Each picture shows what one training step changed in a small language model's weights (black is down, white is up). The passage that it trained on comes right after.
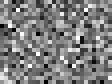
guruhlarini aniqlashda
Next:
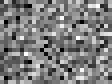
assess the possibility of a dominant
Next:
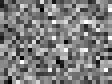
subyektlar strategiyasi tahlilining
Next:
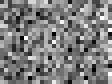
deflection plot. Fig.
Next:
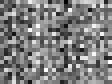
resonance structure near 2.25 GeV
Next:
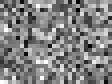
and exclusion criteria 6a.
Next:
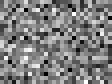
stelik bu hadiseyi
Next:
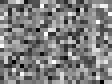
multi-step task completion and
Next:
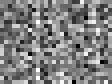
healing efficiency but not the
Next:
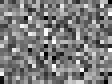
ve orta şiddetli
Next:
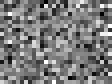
If we can couch an evolving
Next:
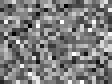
Jonibek sulton
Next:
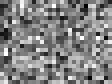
Bu o'rinda uning ham
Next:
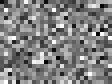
the KU Leuven
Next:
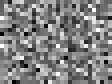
bir terim olan Hatan,
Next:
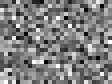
the various phases, facets, ideas
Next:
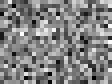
A partir de la información
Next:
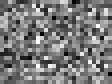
Philosophy (PhD) in Economic
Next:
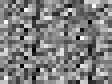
L. A. Miller.
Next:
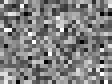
shown in Fig. 5. After the
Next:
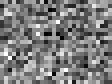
et al. Imaging the
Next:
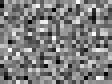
es muy importante: los
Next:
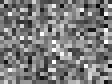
relaxations are influenced by the
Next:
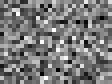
Soosamma M. A review of
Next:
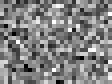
Jahrzehnten die
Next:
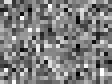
physics of spin glasses is up to
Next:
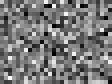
бузуқ ҳамда
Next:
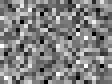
deb yuritilib bazan
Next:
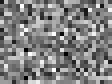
elevado devido às más
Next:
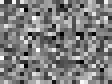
for all idempotents elements
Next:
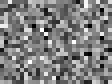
in gray color. Scale
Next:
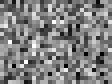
and application specific questions better is essential.
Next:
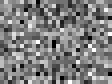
dialogue between civil society and
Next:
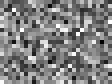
People* [22], the
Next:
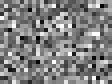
the four subfields of fluid dynamics
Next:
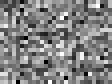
and dumps the bed load
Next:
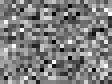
finger. Through this
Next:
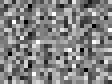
safe, accessible schools free from
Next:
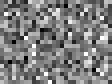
Mittwoch, 12.
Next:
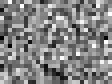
with nosocomial infections in
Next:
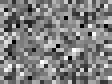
regression equation (formula (1))
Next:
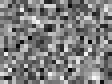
neutral temperature anomalies during
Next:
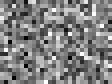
temperature (+4 °C), which
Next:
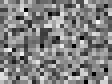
Nesse edifício os
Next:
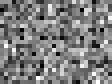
justice' and swore
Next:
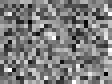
parametric sensitivity analysis was performed to identify
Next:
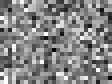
in the corresponding limit for $y$
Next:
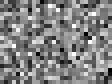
metric takes more advantages, like easily
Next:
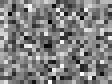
date: 4 September
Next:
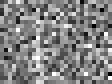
simulates software development at every site
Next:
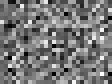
- Ташкент,
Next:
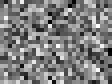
RB, Rosenfeld
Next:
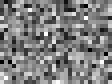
preferentially create an excess
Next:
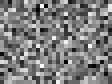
those obtained from the pK_I
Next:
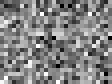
developed in the new novel. The
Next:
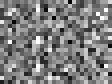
FO research.³¹ Moreover,
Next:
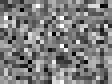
and refine the policy's implementation for
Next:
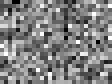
on the VLBI observations for
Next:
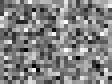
pediatric patients would require higher
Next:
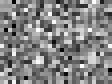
as the baseline value. This effect is
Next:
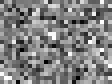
best ways to utilize the advantages
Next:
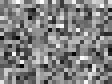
up and form tiny structures called
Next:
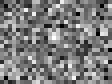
are exposed to a number of
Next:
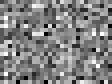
the case of polarization and four in the
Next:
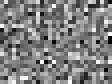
so while simulations of this sort help
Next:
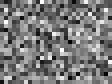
Perkembangan anak
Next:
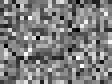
qo'llanma. –
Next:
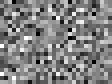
Atlas.ti for analysis of responses
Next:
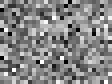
Fig. 5. Estimated
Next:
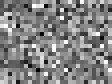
the diffusion-dominated regime
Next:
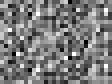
students who do not learn subjects at school
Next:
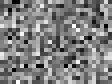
on one particle seems to have been
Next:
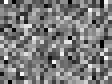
задуматься о
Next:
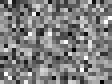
information obtained above. The centroid
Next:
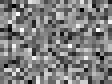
b} \end{align} with
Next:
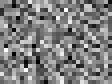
formou. Guilherme,
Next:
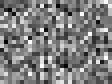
of the x-ray production
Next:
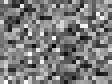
Тошкент ш.
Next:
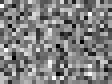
treated. To show a more realistic
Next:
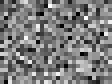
rivojlanish istiqboliga
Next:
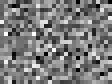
etadi. Badiiy shakl
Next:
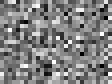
für die redaktionelle
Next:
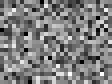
High mobility, near surface
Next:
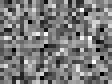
cell will produce a new virion is
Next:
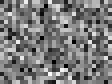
\Delta u)$ is the deviation of
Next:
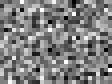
Faheem Shah: Department
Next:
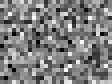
these tests detect certain kinds of
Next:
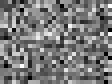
and future works are presented in section
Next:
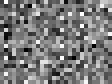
и специфичности до
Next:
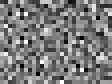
Yaniv Markovski and
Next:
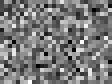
of Basel) | *The
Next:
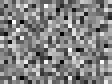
with high specificity, negative predictive
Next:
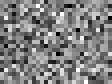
Climática e do CEPED
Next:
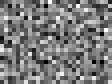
*Al-Qur’an dan
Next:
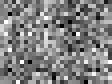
Эшонов О.Ш.
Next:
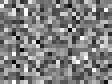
high spectral weight. Moreover, due to
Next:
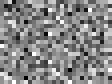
from the physiological aspect of water
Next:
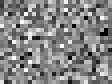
of instructional video materials.
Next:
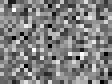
reduced significantly [17]. Ortega
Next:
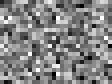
Ciencias Sociales, como es
